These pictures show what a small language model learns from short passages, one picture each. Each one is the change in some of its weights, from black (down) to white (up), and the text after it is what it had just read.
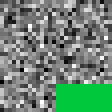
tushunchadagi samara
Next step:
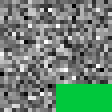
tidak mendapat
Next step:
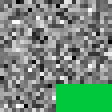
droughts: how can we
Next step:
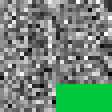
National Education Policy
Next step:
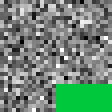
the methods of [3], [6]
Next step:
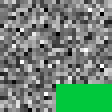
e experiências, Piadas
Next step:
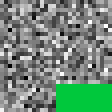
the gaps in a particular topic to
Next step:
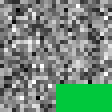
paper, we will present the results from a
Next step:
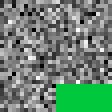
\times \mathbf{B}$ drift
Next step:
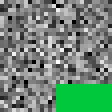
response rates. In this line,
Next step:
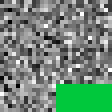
amount of immersion oil
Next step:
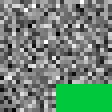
via $\lambda^\prime_P$
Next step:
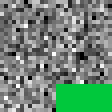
showed that when the source goes from
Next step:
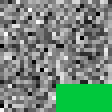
Also, it remains close to
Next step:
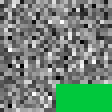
of aluminium oxide
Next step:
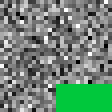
but when there is a frequency cutoff
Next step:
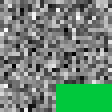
the effective frequency tensor $\hat
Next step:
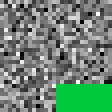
\varepsilon)\|_C \leq
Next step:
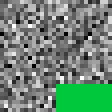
possíveis para a construção
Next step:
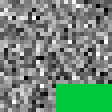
measurements in the whole day and
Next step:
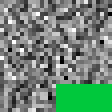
and/or with the result of the
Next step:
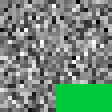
current and future generation of wireless
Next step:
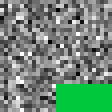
электрон журнали
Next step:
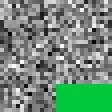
device is frequently used in
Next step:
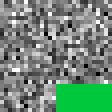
borayotgan va kichik
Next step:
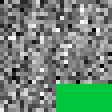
\ref{<}, we constrain the
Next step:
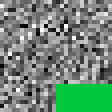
implies the unitary form of
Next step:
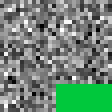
traditions and norms,
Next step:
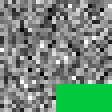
we found these relaxations to be
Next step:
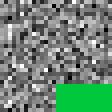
reports to an RSU and
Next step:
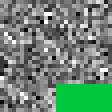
pyme. Introduce una
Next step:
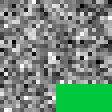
ABSTRACT English
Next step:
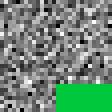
darajasiga chiqdi.
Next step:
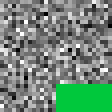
diffusion was also studied to see if
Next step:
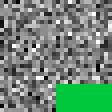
$\Lambda \pi$ S-- and
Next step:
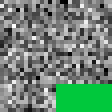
Columbia, South
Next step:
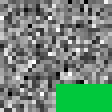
dot with $N$ particles is a
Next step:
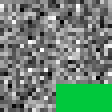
Press. MJYL is a
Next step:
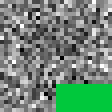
bebidas azucaradas
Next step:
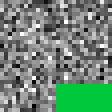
of spinach (Phua et al
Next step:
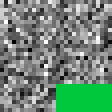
the Internet of things
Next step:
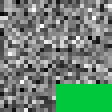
fins de validação das mesmas.
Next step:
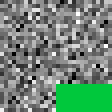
be checked, Eq.
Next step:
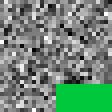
the possibility to optimize PRP
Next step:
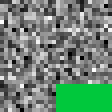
no surprise: Ellis and
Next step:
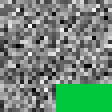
l'alimentation du cheptel
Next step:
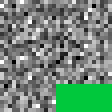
opiniões, como também
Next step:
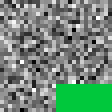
IQ~Tau. For reference,
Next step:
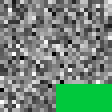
(MOOC), has opened new
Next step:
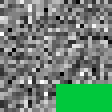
навыков в учебной
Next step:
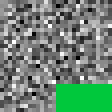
लिये एक
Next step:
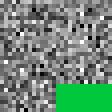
usullarni kiritish
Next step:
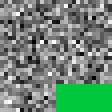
connecting the dominant, positive
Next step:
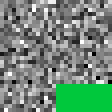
3. An elliptical load distribution
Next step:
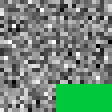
emission in the Br$\gamma$
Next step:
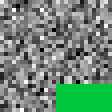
digitales en el sector financiero,
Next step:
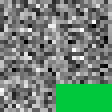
os outros. Dessa
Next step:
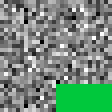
\bar{y} can be
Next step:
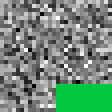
Bajo el componente físico
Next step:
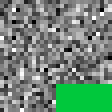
they are about equally narrow, while
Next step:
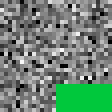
treptat pe calea
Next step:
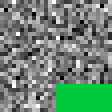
function. Meanwhile, a
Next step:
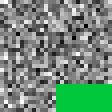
ensure successful climate change
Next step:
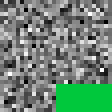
piciorului stâng
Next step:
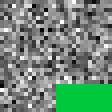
we discuss the model, particle spectrum and different
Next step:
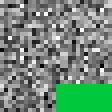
which cepstral mean and variance
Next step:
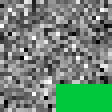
bu maqomga ega
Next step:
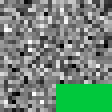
for Raga classification, evaluated at
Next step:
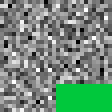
ko'paygan. Bu
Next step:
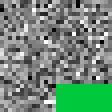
| Category | Vulnerability
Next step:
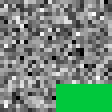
and obstacle avoidance)
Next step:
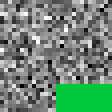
para o nível mais baixo
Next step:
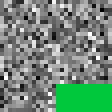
later, since a certain amount of
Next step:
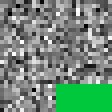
ayolni faqat hissiy
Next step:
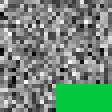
prepare phase writes the
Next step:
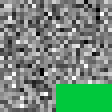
thread-bunches. The size
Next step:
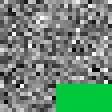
pulmonarioides is probably native
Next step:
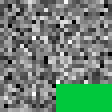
les filières scientifiques
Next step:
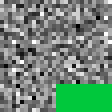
\bibnamefont {Kitamura}}, \
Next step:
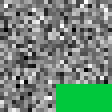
summarize here what it says.
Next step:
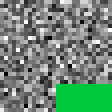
adopted by AJM yield comparable
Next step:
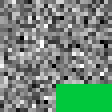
effects of this scalar field configuration and
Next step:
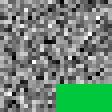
order to add these modes, a linear
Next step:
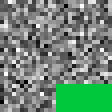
exposure and health relationships
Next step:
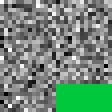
is the characteristic behaviour of its time
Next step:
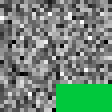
Hazrati Odam
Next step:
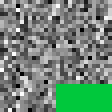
same transition but differs between transitions
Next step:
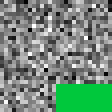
een openbaar bod op
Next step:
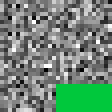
equation \eqref{E} for general
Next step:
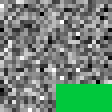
Eastern Alps Reference
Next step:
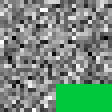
chain as well as to the $\hat
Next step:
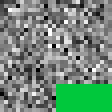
Institute UIBK online
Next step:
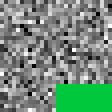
metodologia *Design Science
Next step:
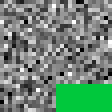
place, observations on such strategies were
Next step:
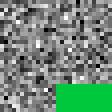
bilan olib borishni
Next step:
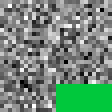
basic literacy of physics for
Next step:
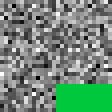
pattern we would expect some noise
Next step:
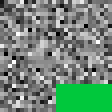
E. *Jurisprudencia
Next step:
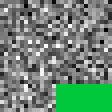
are located in more than 100 countries
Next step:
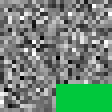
on the thickness of the system as
